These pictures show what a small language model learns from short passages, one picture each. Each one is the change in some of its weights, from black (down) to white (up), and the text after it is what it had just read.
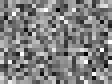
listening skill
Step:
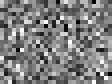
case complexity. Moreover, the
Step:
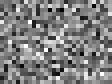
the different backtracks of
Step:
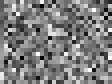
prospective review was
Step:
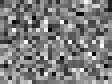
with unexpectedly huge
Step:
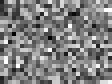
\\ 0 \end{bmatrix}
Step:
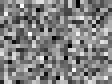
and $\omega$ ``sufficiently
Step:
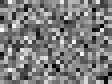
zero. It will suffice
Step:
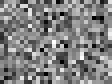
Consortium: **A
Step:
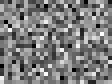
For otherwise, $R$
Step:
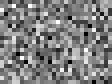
$'Kh$ we will get
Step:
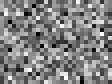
approaches in existing IMT
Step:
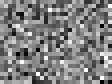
where major expenditure
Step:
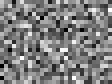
of $S$ and it is denote
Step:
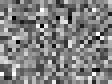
relationship. 2.2.2
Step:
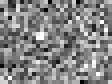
that general purpose IOs
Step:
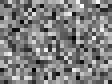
condition. We recall that a
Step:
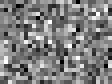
1$, such that, for every
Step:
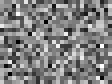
quite standard, but
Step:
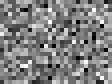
increased individually every
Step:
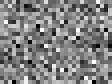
ideologies can be generated from
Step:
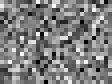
also repeated same procedure
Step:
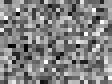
Emerg eq
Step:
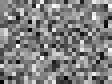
effect or reduction in
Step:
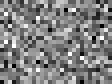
were generated. This maximum
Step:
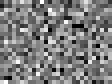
how poetry expresses
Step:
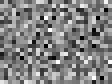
get a local strong solution to problem
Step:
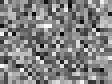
is an active member of
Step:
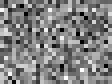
footnotes, a bad
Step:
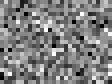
design models and drawings),
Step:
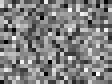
in place of projective
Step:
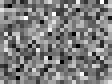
as a result of its less
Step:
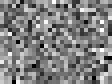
information need can be categorized in
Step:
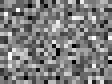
a finite extension of $K$,
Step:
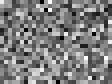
the soil level at the base
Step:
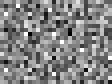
$\, \langle W, V
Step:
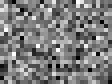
(2) As for the products
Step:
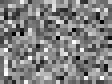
crown her as his
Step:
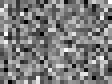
important to create the
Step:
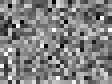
from a CSV file.
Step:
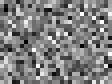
coincides with the only
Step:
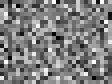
particular for the sign in the
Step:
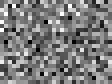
refer to it as "The
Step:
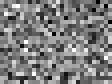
space $M_{\g}$ is a
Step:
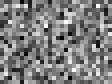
if x, y ∈
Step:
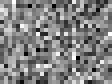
AI Dilemmas in
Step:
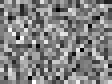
sign. Equivalently, if
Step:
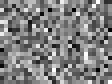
being the focus of
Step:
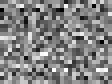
the last factor all
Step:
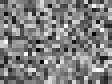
energy-preserving capability
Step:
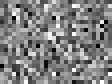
seen in the composite act
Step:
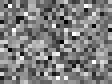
choice for the medium
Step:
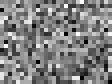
empirically evaluates
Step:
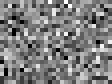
areas of enquiry.
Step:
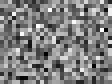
scalars $a$ and
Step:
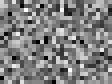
8.1 and therefore {\it
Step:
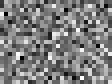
natural disasters such as
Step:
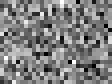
is equal to 1, and
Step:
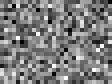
by extensive blocks with
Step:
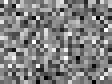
they selected? What was
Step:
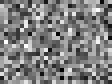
studied during October
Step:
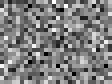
the different forms of transport
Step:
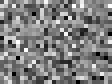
The student's internal
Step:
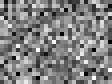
CFU g⁻¹ of
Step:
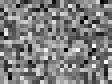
ovarian follicles
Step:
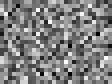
outlet opening.
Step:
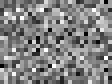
we simply move it within
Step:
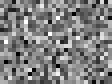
patients, with immobility
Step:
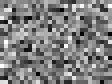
the organic matter content of
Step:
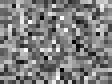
$Q_k$ have
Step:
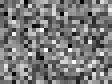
\in \mathbb{N}$,
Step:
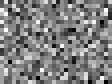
spatial location used for
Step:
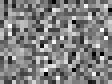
and $F_3$ be
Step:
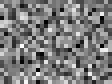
the following theorem. Formulas
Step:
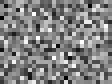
quality MQ-135.
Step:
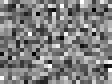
the fact that the cone topology
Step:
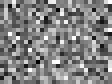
to be the set of all open
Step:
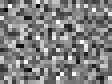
the parts of $\{1,
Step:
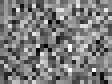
Bernoulli shift
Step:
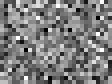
reference to the original
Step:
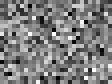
- Data for Denmark
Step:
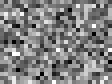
desired formula usually
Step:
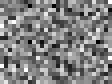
with mean of 5.6 and
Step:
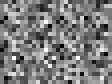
--- or, equivalently, any
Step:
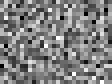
now on. In the rest of this
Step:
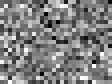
a Highway. Note
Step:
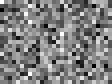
The relative errors for
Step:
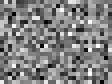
for a path $\big (
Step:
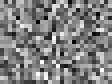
at most $n$ in elements of
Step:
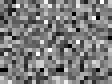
other through psychological
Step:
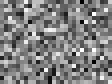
plane sextic. An important
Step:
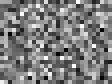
to exhaustion or
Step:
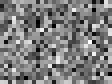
occurrences in text
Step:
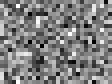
of its metric is contained in
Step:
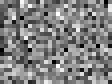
paper lacks such structures.
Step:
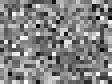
estimates are actually
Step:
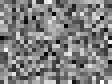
demonstrated in Algorithm
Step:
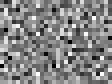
and $\varphi : \A \rightarrow
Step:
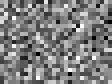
.. concerns about potential
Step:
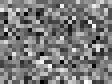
This is motivated by the fact
